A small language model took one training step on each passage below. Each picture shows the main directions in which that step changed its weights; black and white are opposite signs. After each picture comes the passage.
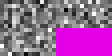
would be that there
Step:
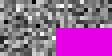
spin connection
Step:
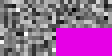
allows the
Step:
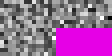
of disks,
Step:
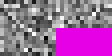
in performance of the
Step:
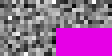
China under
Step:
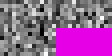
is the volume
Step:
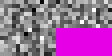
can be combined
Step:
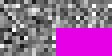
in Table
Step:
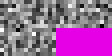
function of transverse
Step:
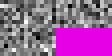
way or
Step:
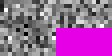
suggest that
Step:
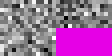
to a static
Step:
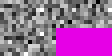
the system is
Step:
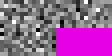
gas. We use
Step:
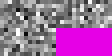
TBs with
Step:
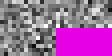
shown in Fig.
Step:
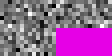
draw =
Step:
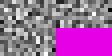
plan to apply
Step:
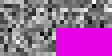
the property
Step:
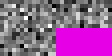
Thus, we
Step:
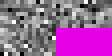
\par In the
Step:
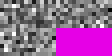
at half
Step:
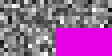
at orbital
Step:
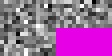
combined sample,
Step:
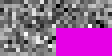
is localized
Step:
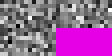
and consistent
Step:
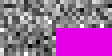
parity from all
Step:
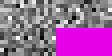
to design
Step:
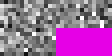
complexity of a
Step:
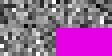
single large quantum
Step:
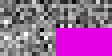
has proved to
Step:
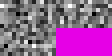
dimension and transverse
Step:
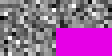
already an
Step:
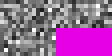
the massless
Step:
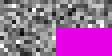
a comparatively
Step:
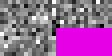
obtain the angle
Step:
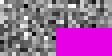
decays of the
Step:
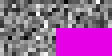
are perturbative
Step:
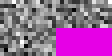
after an optical
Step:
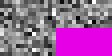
length of
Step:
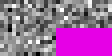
observation to
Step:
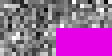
since the matrix
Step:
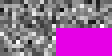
is described by a
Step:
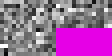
the angle
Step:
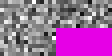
with limitations,
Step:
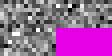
bands). For
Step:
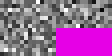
\dots &
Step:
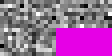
commenting on
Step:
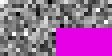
mappings in
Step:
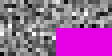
observation of
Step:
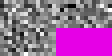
technique is
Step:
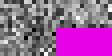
of common
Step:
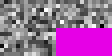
a broad
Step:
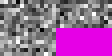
code developed by
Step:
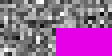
gray indicates
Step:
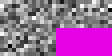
much as
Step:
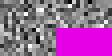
emission corresponds to
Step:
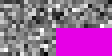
the measured
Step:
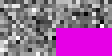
in the energy equations
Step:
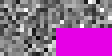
$\alpha$ and
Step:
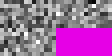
of physical
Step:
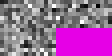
be detected
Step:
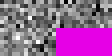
and the second
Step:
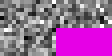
bp per
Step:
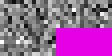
that our main results
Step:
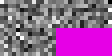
and ion
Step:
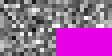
in Sec.
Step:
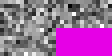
the lowest
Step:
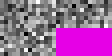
The information of the
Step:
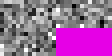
the most significant time
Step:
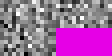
coefficient at
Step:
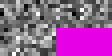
bia}, the
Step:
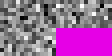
corresponding unitary
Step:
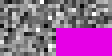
have explored
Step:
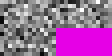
more effective and
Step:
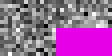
described below:
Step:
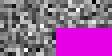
profile would be
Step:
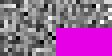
distribution we obtain a
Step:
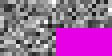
In this approach
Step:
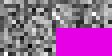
a recent
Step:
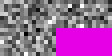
mocks using
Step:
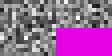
is typically in
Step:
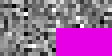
pair production in
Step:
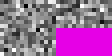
paths observed
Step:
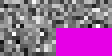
for these constraints
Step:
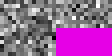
in a reduced
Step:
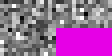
model with the standard
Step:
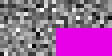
initial wave vector
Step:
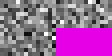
$A$ is
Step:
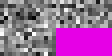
identification of the
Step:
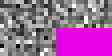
of narrow states
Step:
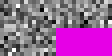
prior is
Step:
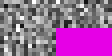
for both one and
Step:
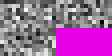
replicated in
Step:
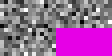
transition. Top
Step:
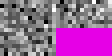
picture of
